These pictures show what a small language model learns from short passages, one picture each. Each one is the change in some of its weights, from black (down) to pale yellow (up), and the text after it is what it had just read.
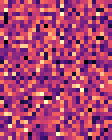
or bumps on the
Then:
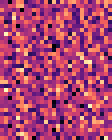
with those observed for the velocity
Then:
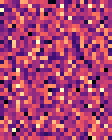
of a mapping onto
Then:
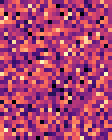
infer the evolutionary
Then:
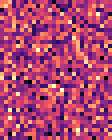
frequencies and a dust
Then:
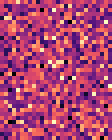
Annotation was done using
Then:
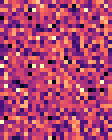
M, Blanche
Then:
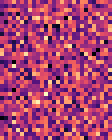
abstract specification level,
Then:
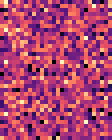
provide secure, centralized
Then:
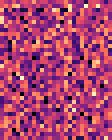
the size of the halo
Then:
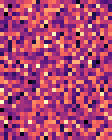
the aluminium
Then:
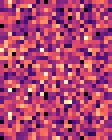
almost entirely
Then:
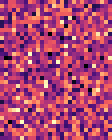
the corresponding years was based on
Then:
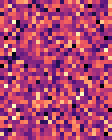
significantly. Knowledge of
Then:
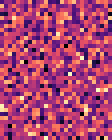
is expected for the independent
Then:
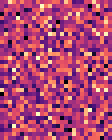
disorder. The intensity
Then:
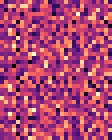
Conclusion Conducting
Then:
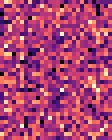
chiral perturbation theory at
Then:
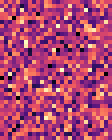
solvability condition we used
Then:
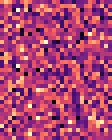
{\bibfnamefont {P.}~\bibnamefont
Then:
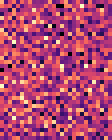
type of Marketing
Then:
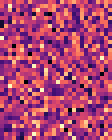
a fraction of minor
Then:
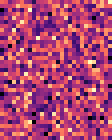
NLSy 1s
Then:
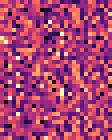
face to face by
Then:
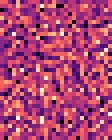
for us to think or
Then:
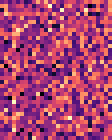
by L. Landau
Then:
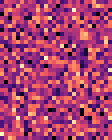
stable and all of them are
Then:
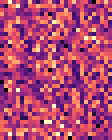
so far comprise
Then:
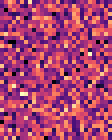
single-excitation character
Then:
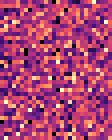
obvious. This task is
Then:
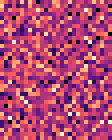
most deserving people to
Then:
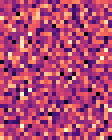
adaptation conditions designed for
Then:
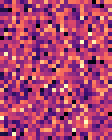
S-E interaction might also
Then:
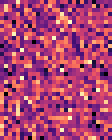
\int dx\
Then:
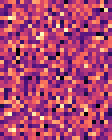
study is a prospective
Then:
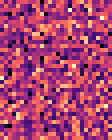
determined by matching the observed
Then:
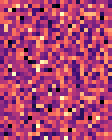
on the joints
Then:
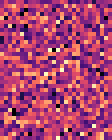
12th grade. The
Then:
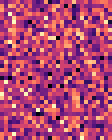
H2O is shown as
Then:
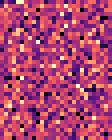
\ep{Such parameters
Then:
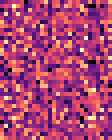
in SIWES and
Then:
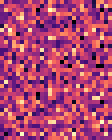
\end{align} At
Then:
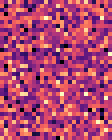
exhibit no systematic variations
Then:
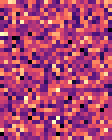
We have also discussed the
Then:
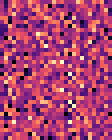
that women can play an important
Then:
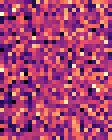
electromagnetic strength,
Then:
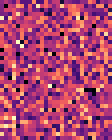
and Clements in a discussion
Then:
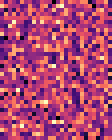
you have an accessibility
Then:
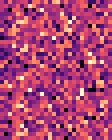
Forms) As
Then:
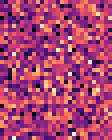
the figure, we can see
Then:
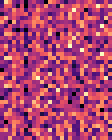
studied publication and two other
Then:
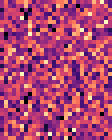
than that of the above example
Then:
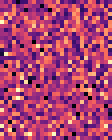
all $P$ in
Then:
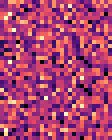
characteristic pulse profile that is
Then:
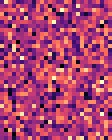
other types of pollution
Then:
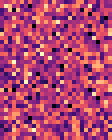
be 1). The classical
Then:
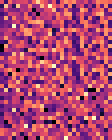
MZMs localized
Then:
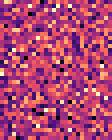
as twice the average
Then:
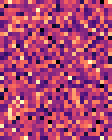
plants provide around 115
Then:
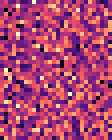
what you set it to may
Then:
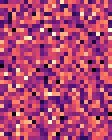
the components of TVA
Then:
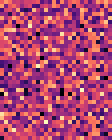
to urban areas.
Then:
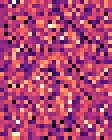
studied metallicity range
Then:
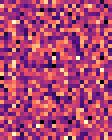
analysis of social work still
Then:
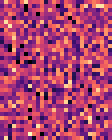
and the initial wavelength of
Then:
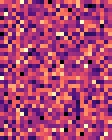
Monte Carlo maximum
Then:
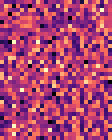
of data or storage
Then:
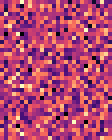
reduced cognitive function
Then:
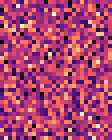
targeting the antigen
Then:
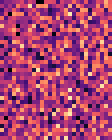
as in the economic relations,
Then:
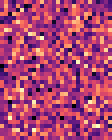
58) Percentage
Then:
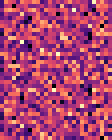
electronic structure theory, one
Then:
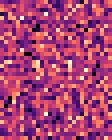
along with expansion valve is
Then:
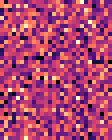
state without any intervening
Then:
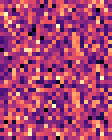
of guarantee
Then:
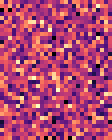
capable of producing
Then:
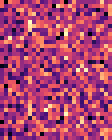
that the African
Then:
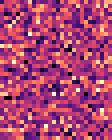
time series is characterized by
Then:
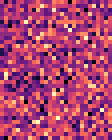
lags that prevent
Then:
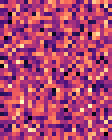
the gravitational contribution. The time
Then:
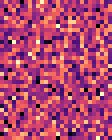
of its use to analyse
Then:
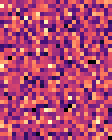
encompasses the
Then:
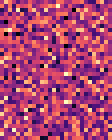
feature connected to any
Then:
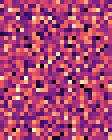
diversity of operation in
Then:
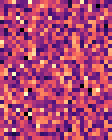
effect on the {\em
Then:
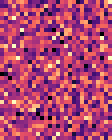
across which was taking 14
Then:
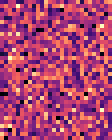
Clan but I am
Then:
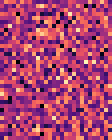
ends of the carbon
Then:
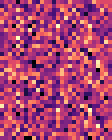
low fiber volume fraction and
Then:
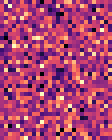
people around rural areas.
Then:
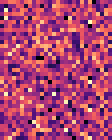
highlighted as critical elements
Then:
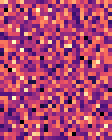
although the magnitude of
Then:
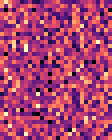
3 Research Teams In
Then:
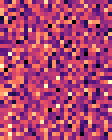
stems that actually exist
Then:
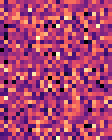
life science professions
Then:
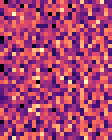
of Computing,
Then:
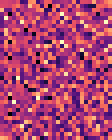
on 3 different days for
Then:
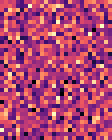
to the gluino mass
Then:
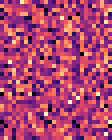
Analytical results show
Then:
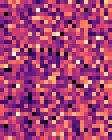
followed by fall,
